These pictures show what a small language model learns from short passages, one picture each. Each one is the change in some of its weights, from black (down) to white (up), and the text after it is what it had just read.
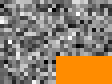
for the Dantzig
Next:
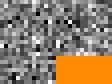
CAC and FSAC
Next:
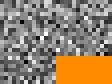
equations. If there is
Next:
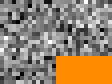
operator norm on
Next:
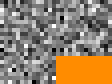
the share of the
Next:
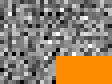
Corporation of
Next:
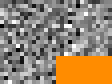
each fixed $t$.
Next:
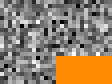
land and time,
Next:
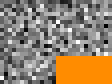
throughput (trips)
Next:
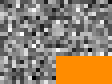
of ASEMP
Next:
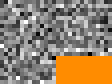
window 0.6
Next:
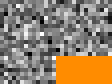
tablets. When
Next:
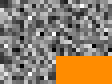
“the innovation
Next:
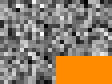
$0$ of the
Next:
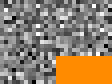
developing proactive
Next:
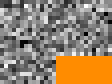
been selected (for
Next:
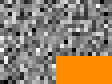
out $t$ and use
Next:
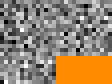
In Table 3, the
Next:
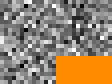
compact two-dimensional
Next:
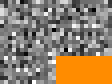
the ability to solve
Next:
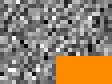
divisor function,
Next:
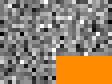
more of interaction with the
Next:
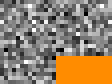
healthy adult
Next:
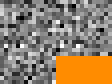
$j_r$ for
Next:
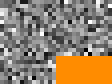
such a way as to
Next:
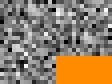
all the one-sided
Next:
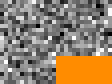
the alveolar
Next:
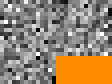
N. Pearsall
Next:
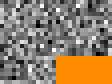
in this school of
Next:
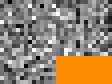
goes to P.
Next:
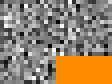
provided for solving
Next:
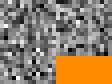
value of V_p was
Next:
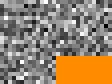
analogous proof of Theorem
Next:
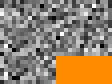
fostering an
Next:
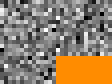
the effectiveness of
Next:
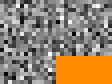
in $\Sigma$ with
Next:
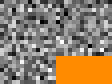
audible es
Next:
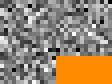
a simple pitch
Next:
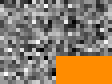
is not only one of the
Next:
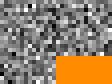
nutritional and
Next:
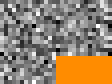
the filtration equation,
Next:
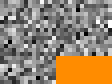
far removed from
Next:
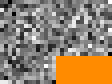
and two treatment
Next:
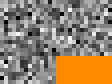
shim plates to form
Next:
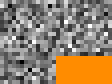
site coordinate
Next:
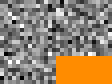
a simple way just
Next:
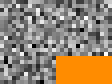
energizing a
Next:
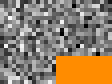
in implementing a
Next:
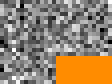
injections. We get
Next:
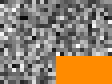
for the solution to the
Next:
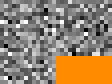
\log\gamma +
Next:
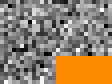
years. Mean
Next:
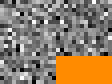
variables or universal
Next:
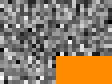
remarks on the
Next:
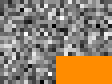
provides a structured approach
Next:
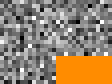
characterized as convex
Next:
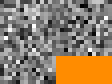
were used to transfer
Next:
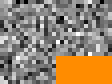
historically lost
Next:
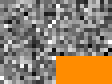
tools used are the
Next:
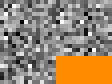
In order to make a
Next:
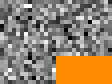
should be warned
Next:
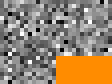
Al atom in an
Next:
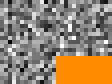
\}$ is the number of
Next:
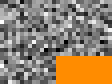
paper, an interior
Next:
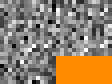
the internal states of
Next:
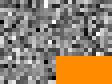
PC talk with
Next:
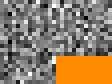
\arrow \cdots \arrow
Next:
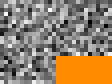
table. Note the
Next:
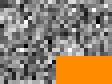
across Africa
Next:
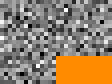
equipped with a
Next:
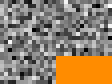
$M$ is a
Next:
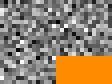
the contribution rate
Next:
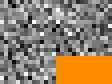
this paper is organized as
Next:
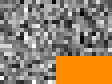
performances allowed the
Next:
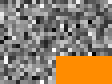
with a higher potential for
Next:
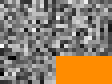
to together at their
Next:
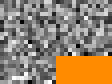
equations. As it has
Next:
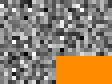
to the point $(x,
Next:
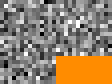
curve. The average
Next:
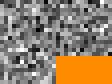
of importance and total
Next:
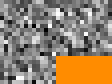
Example of three
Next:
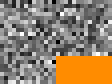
from the list of
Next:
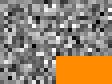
set polytope
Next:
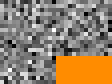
are conditioned beings because
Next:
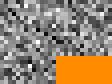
which also leads to
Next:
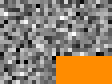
consider the influences of
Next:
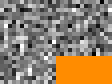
& ${{\textstyle
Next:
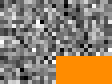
traffic statistics of
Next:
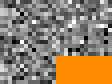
space of polynomials of
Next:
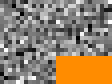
groups established
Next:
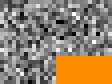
than $2 \times
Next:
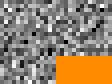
Senior PG
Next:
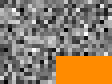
visible to
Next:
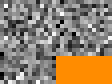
represent the above graph by
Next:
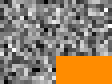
the unstructured
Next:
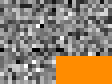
questions presented in
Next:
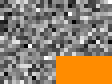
justified using the
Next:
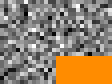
category $\mathcal Fol$
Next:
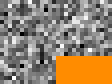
{\it Let $ F,
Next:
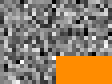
bounded away from
